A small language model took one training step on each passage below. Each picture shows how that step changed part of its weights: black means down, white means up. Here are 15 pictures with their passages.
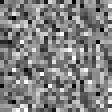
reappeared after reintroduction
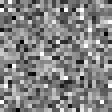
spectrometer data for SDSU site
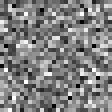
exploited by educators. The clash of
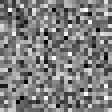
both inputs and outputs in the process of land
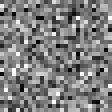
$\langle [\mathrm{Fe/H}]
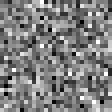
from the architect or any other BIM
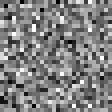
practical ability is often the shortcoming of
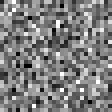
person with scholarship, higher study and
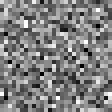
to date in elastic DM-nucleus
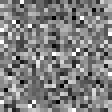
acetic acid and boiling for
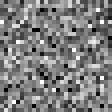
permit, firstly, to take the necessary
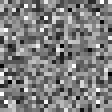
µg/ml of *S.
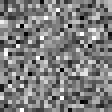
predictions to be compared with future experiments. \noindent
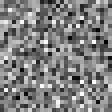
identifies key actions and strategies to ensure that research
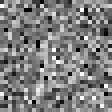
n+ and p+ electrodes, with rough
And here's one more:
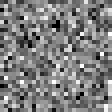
0 4 0 4 Activity Day-time
